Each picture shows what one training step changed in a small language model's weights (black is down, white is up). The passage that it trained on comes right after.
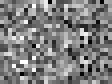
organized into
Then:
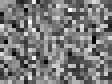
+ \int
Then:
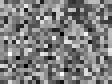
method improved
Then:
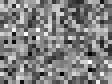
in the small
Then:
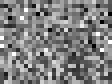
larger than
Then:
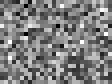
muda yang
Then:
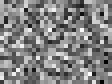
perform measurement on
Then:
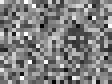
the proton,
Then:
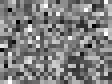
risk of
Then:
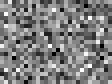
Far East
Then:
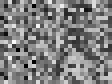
bilish va
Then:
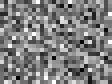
TA, and
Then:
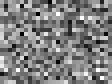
Hacer la
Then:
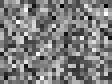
different phases.
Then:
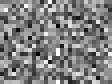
be a solution
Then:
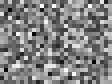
is professor
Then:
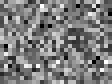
programas de
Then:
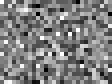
of tunable
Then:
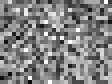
where $m$
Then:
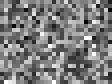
Our objective
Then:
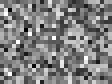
W. To
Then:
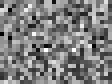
must take
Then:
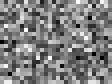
in particular,
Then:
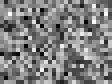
expressing the
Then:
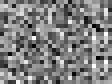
more slowly
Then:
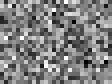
account the
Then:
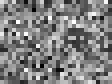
the General
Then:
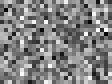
sets used in
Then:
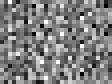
va qaror
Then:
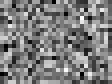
specific time
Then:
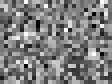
(most of
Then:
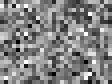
the upper bound
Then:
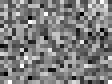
del arte
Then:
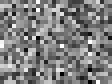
to theoretical
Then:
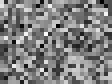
mass was not
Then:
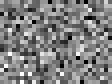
natural number
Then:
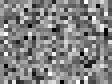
find further
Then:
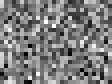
TLI =
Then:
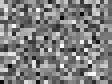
pattern of a
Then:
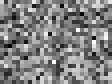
is difficult
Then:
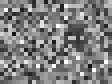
solve the
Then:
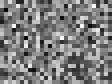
un panel
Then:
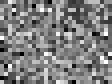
linearization and
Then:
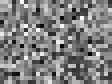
by the dimension
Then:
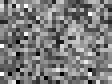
the value of
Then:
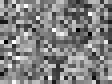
the authors
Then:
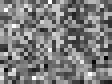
an important
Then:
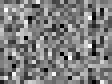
(Figure from
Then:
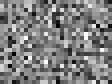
a new quantum
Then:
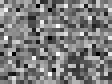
order to study
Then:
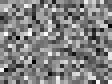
such a function can
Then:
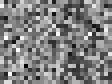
information flow not
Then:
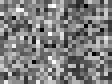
buyum va
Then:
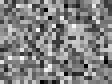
there is a
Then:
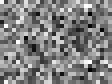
in their analysis,
